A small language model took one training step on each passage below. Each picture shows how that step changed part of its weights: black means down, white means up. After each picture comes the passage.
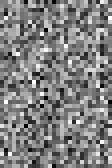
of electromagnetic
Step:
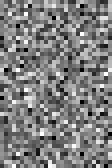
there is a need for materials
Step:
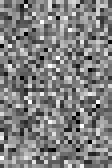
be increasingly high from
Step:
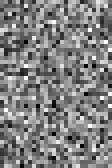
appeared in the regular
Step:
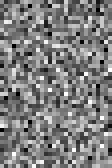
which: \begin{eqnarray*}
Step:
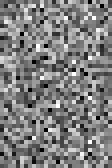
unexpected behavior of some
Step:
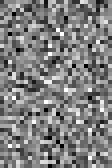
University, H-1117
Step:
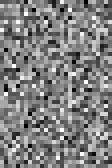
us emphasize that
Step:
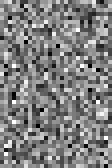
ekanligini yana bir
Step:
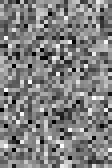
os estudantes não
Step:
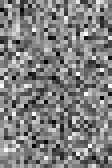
term in the second line of
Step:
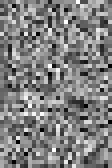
livros didáticos
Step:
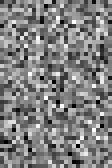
the integration extends over
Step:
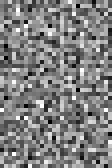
are also identical to
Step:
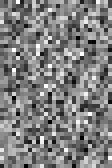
achieving remarkable success
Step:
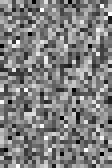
paper, we omit the difference
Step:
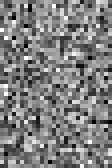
upon subsequent measurements the
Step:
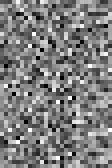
análise proposta não
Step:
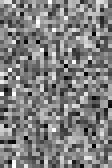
connection. On one
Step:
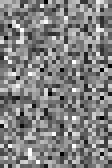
of a black hole in the
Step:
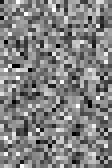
Desa Jarak
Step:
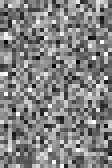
encourage students to
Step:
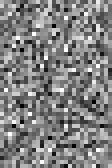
fand an zwei
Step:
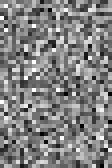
experimental data and results of the
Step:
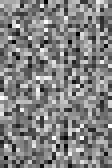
of hadrons according
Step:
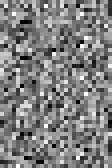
$ H $, which is the
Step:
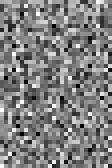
a Gaussian interaction.
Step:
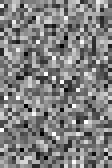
algebraic curves approach
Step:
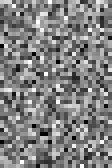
conformal Hubble rate
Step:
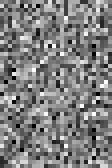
lokasi kegiatan
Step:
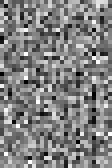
na infância têm
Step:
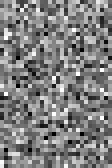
the enhanced symmetry point,
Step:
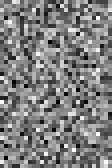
can also impact user experience
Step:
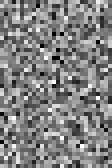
tip-sample distance.
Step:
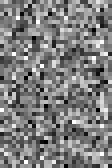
evidente que muitos dos
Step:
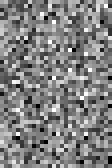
higher number of vertices
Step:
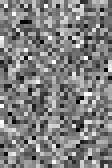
$b$ that solves the
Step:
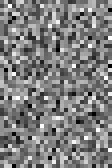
Lett.} {\bfseries
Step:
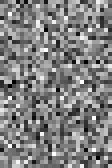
them in consequence. The
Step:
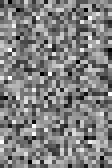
typical for quantum resources
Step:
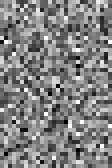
the effective bistable potential to
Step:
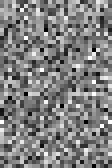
the phonon scattering.
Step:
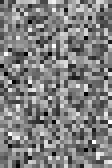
J. The efficacy of
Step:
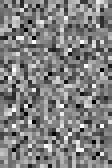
(i) the fact that the
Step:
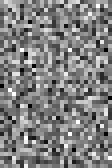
december 4-i
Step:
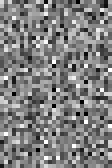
das mulheres a mulher
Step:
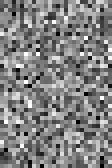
necessary for the creation of
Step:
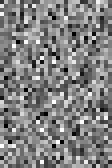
pois um aumento em
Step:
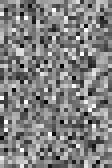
aceeași problemă).
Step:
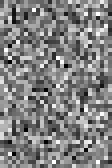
vanishes. Frolov
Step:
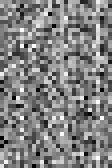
farklı mahalli
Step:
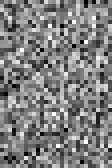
and kaon decays
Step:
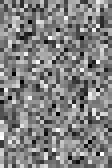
(IR) cutoff.
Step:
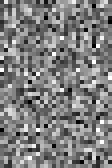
then searched them for
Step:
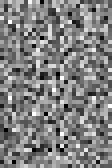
global trends in quality and
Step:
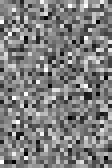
maktabdan tashqari
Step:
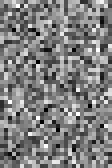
to compute these quantities,
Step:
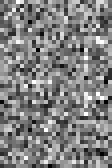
Mevzu bahis
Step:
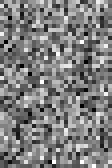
o sociedades de
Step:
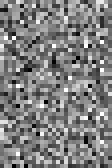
la Différentiation
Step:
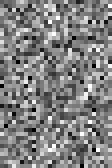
Verbindlichkeit der
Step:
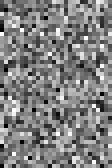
т.п. Одна
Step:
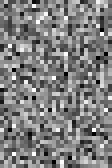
para mim, foi o
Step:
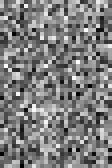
on the side of the
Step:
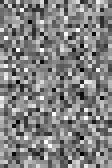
(1989) Consequences
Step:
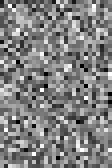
online) Field dependence of
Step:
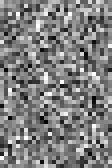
apagamento histórico
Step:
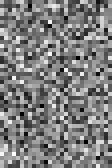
Exact values of the fundamental
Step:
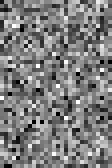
могут применяться
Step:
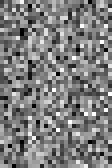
PL with the amount
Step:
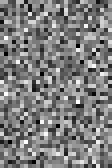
corresponding to the simulation volume of
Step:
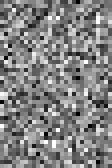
ecosistema naturale
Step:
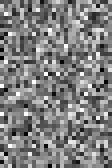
componen no son las variables
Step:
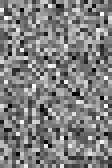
elencados dez
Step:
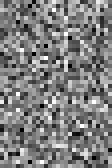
layer (units of
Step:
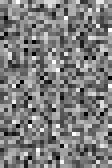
are two literature estimates
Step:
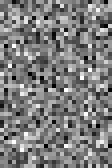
oshirish kurslari
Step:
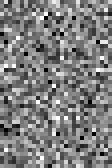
semi-major axes
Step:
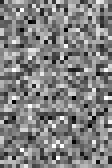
CPU AMD
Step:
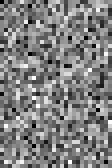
Caribe de informação em
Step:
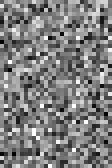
and physical in identifying
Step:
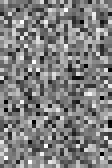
the effective energy density arising
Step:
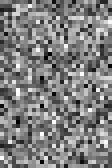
En el caso de las
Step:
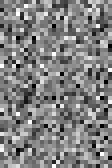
no sistema se realiza por
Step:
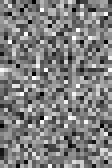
has the property that for those
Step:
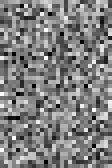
is labeled *. A
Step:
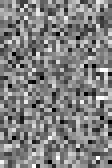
the more efficient transfer back
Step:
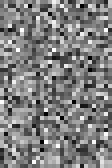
order. First of all,
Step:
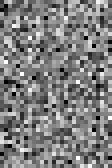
в которой профессор
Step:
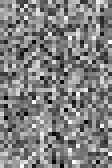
the beams goes through the
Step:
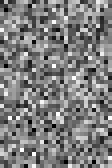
ўз даромадлари
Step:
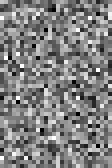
des résultats
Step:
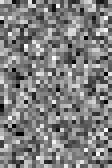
likelihood, contains
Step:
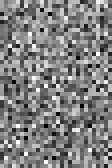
bimodal Gaussian
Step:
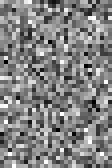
refere à prevenção do
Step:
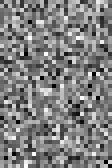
(ópio) para os
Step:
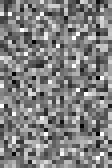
was located at the west
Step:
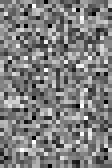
Total Environment*.
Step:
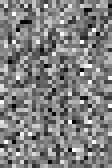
$f(x)$ over the
